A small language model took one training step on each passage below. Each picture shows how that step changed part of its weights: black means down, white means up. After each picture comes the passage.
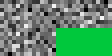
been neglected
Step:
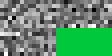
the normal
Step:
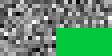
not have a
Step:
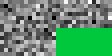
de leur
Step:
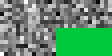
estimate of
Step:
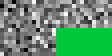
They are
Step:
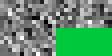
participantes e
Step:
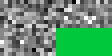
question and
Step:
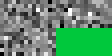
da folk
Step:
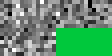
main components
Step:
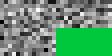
any complicated
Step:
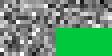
contiene la
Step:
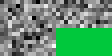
unit tests
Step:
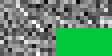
humanista para
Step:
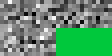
is that,
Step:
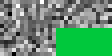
the components
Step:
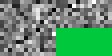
share their
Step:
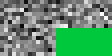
collected into
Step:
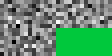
Figure 8.
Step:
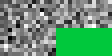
страны и
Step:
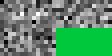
the element are
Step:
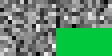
analysis of the
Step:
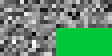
support for
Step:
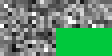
como mediación
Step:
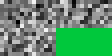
(AR) de
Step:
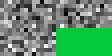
explanation of
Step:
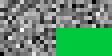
the formation of
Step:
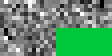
à internet em
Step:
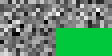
weightings and
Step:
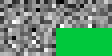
enhance the
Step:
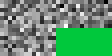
the impact of
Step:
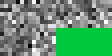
and patient
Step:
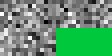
dan organisasi
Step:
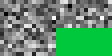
preventive and
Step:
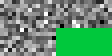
of reticular
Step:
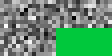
a distorted
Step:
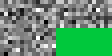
wir mehr
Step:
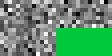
take q to
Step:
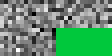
the period
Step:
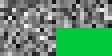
the following,
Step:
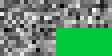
by increasing
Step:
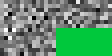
with his usual
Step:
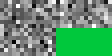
4 metr
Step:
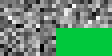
teachers are
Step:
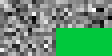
These materials
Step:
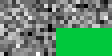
distance »
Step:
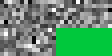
of four
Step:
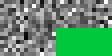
to roughly
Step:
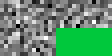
now with the
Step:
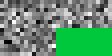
that the previous
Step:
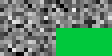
results will be
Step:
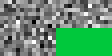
la medicina
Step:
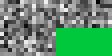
e coleções
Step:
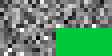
derechos de
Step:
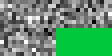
comunicación de
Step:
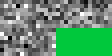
e delle
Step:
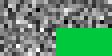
be affected
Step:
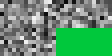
à obra de
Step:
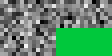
better known
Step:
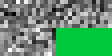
a perda
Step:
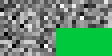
we include in
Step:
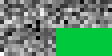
obtained from
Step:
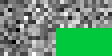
MS +
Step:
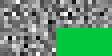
& Research
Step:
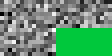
section would
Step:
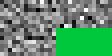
may have particular
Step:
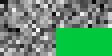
a sonic
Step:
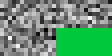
the promotion
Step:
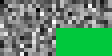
et al.,
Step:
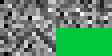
à noite com
